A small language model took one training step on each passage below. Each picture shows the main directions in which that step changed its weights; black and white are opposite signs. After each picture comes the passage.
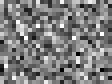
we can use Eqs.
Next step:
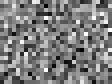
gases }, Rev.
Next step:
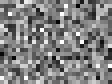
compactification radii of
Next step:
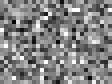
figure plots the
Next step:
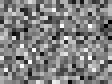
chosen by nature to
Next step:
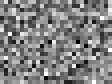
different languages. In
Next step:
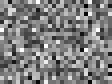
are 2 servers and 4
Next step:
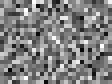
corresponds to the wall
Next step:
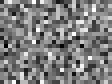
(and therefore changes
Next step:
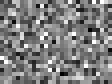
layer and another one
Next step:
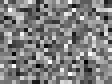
data in both regimes are
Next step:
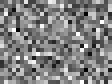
well as user-defined
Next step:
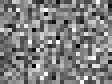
A., Vallenari,
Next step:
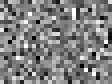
(bottom) with a
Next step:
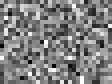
each MCQ, we
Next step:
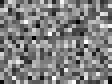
and crucially
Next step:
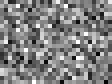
and we make the particular
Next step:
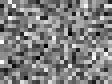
be guaranteed
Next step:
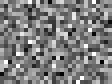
we show the density profile
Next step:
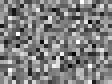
enhancement for electron
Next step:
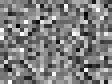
daily bins starting
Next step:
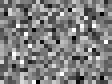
Our first example is the
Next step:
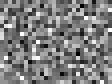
steps. However, above
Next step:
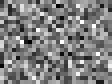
is assigned to that
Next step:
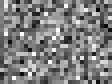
Cherenkov light from
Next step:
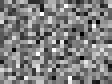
solution of these sums through higher
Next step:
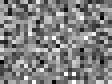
detected, molecular
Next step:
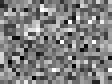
Blood Pressure
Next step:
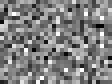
to determine the location
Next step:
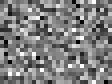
for those users that are
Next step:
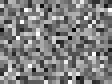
ranging from free
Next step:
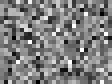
the energy density for a large number
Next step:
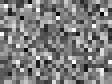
NRQCD case,
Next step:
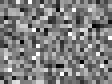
the control layer, the
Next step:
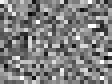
(plotted in red)
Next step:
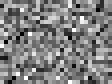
cosmological parameters using the
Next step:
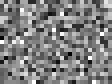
annealing temperature.
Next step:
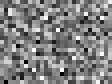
an agreement between the
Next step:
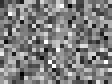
metastatic development
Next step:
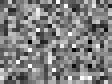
are broken and
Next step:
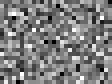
calculated according to the
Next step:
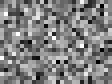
$p_i$ determined
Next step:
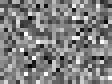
links between them.
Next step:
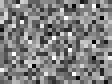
in the application level making
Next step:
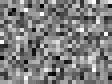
combines two extensions of
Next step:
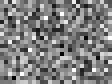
classify those models
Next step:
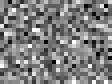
considered explicitly at
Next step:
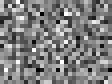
intensity in one
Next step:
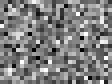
use of alternative
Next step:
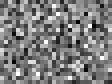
a wave vector distribution or quantum
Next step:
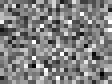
response measurements, we
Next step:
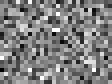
the statistics of the
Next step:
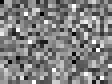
- \half \int
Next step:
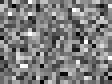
major revenue
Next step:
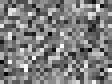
interview, stating that
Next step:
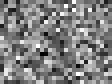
which activities can
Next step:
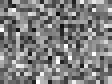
other molecules formed
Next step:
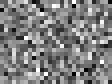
problem as a causal effect
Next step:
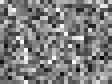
are normalized in order that the
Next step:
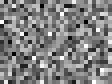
clock model. Top:
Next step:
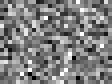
showed that the quark
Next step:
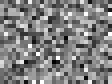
the two-dimensional action
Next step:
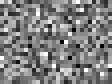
metric we focus on
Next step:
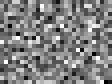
common outcome of
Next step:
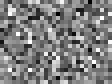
are very helpful
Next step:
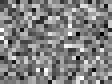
aperture mass\/}
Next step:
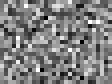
note that some components of
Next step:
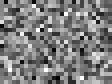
modeling enclave.
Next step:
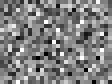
there\footnote{A factor
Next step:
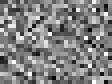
inefficiencies in
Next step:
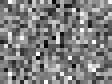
and the dynamical origin of
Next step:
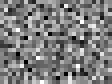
because there are many more
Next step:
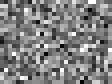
%Because of the
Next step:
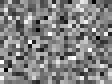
easily compute the following
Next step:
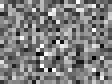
perfect relaxation,
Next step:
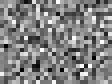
CP violation in
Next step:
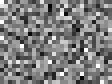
by the impinging particles
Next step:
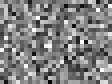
in Fig. 4b indicates
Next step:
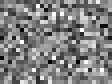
--- * To whom any
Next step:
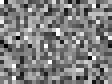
string units, is
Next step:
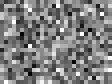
Interestingly, we
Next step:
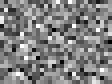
vertices arises when
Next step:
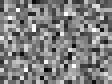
need for a controlled temperature
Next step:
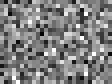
5, since positivity condition
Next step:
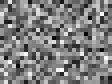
of the best tracers
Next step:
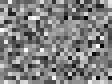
from the weak links
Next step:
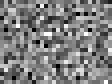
lattice units. These parameters
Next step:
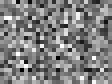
the height multiplied by
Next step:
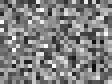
the planes defined by
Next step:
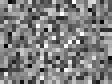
and the determination of the
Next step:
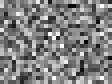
$\rho_r$ and
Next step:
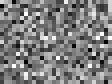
``basal'' energy source
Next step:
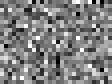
The first layer composed
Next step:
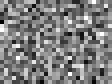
to direct measurement, and
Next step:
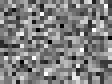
processors. As can be
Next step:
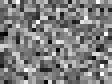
a pilot transmission
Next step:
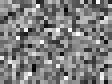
furthermore can
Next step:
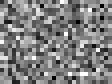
of time for a) thermal
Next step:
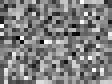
estimating current state of the
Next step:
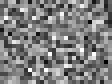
the system can catch
